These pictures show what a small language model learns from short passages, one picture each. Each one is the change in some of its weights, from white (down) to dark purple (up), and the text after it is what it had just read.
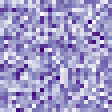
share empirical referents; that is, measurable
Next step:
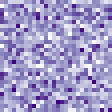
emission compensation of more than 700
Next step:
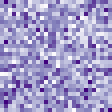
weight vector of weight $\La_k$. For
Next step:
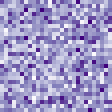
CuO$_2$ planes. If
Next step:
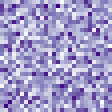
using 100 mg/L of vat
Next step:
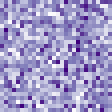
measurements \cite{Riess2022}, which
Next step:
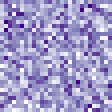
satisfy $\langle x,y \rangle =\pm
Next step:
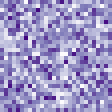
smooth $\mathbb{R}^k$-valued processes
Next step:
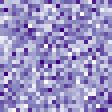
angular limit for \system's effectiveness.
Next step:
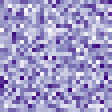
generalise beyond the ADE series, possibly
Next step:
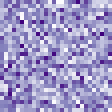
Efficiency Split CodeReview
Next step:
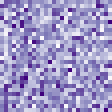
for a function $g$ expandable as a
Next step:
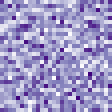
our findings in some detail. We will first
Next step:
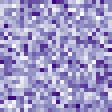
both the consortium's efforts and
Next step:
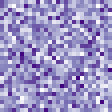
no matter which channel or which MEC server
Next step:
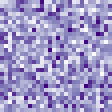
and halitosis [29,
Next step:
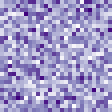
acquired during discriminator training with
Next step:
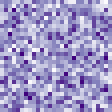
off-axis tensile loading
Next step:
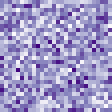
that $A \subseteq U$. Then $A
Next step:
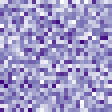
with results of different methods to control the
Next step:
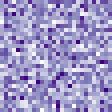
high-order convergence with error ${\mathcal
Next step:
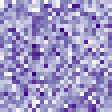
univariate normal distribution. This is typically done by
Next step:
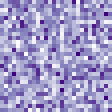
dxdt + C\int_{\OOO}
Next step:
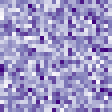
is permitted. Permission from IEEE must
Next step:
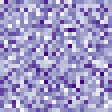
outcome. However, the problem with using the whole
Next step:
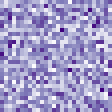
at the inlet, $u_0$,
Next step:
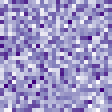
the term in \(P') corresponding to the identity
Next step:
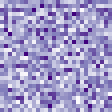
in the two-dimensional vector space,
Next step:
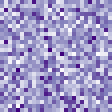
been made to develop rapid, simple and accurate analytical
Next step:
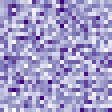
to the DAML+OIL
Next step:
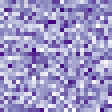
have been developed to release the
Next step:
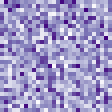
and aetiology. *Public Health
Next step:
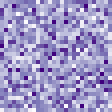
year round. In summer the Average temperature
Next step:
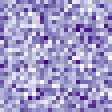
Lie-Rinehart algebras, universal
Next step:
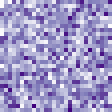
respondents, which is important for the shoe
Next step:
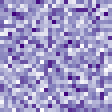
to reoccur with the help of spatial data
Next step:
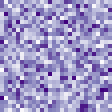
method; similar results can be proved for other quadratic
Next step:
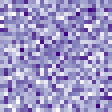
the asymmetry between the two "vocal
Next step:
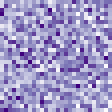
inefficient bandwidth allocation strategy. Watch-time
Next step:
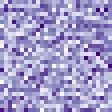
with the policy can be depicted as a
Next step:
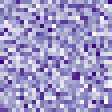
DISCUSSION The results in this
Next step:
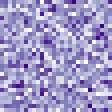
cryogenic switching and several other
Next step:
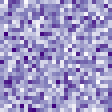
with Theorem \ref{thm1}, note that
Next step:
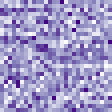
are of better standards than in public schools
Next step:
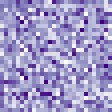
GEN + TOB + NTil
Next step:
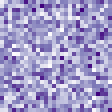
be inserted inside $\lambda$ and outside
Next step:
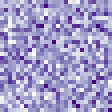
specially constructed cone and the fixed point index
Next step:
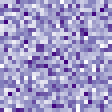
avoiding the most congested links. For
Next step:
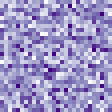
is visible along the other axis: the spread over
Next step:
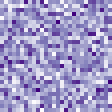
products and is a promising candidate for
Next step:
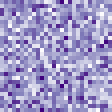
Let $\lambda_P(a, b)$
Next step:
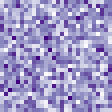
These results are of practical usefulness because, in
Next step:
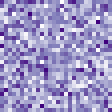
Then, rearranging and integrating over
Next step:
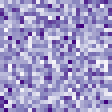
results for selected $\{p,\mu,m\}$.
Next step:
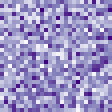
the subobject lattices are atomic. This
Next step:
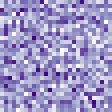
of army, navy, air force and
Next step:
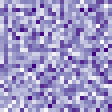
in an appropriate gauge be reduced to a Poisson equation
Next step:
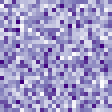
$r\to\infty$, where
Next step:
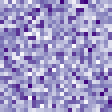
if restricted to formal schooling. The more
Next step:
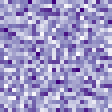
comparison with other age groups in healthy children and
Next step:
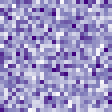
evergreen species, fruit
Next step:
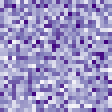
Calculate a sum of CG stations
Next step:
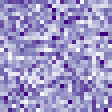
\index{Riemannian!manifold with
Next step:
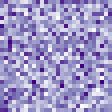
the tool center point, based on internal machine
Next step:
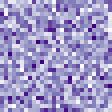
behaviours in terms of information demand and information
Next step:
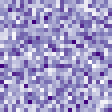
{\em binary $k$-matroid}
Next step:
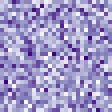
scale below the QCD scale ($\sim {\rm
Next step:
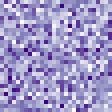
$10^{-3}$ (which is to reflect
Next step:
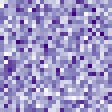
topic. The panelists are: - *
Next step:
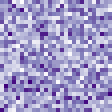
the vertical axis should really be interpreted as
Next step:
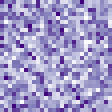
its capability to discern complex patterns in
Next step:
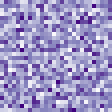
Bessel functions of the first and the second
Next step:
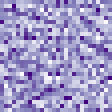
factors can be determined from the results shown in
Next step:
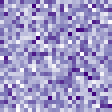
{S.}~\bibnamefont {Qamar}},\
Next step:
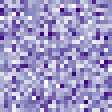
of the system state and control input when using the
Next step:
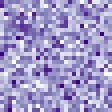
substances as well as their orientation within the
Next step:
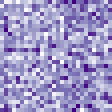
\Delta \mathbf{Z}_i ,
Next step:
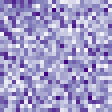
\label{eq:AppB3} \\
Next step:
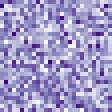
difference is the mass transfer equation adding into the
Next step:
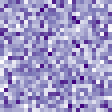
466, Sadashiv Peth,
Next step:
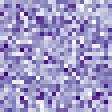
Recursive dynamics in fast-weights
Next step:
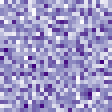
two or three hundred substances in his
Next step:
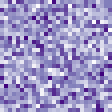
\ldots , u_{d}]$ is the diagonal
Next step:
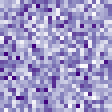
vent burst pressure. Figure. 5 -
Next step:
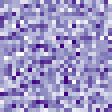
$a$ (the endpoints of
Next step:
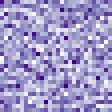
sustained release. Experimental studies have
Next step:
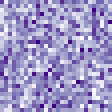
Formation. Michelinoceras
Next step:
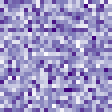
1 Mutual solubility relationship among
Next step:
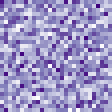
infinite-dim part negelected in the
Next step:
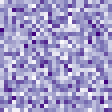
community, and perhaps of the entire
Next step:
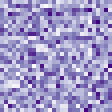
fragments are not in their proper position.
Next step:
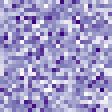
Readership: ✓ Elite
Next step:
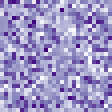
contributes to improving power quality and optimizing
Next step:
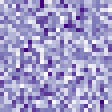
skin friendly and environmentally
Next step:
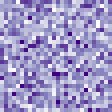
whenever the argument of the power function in Eqs.
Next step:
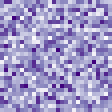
under the category of abandoned projects
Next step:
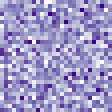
heart rate and mean arterial pressure in
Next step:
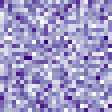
Further, friction between the dental
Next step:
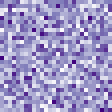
aware of economic and social policies in various countries.
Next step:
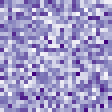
audio file, the human ear will not be able
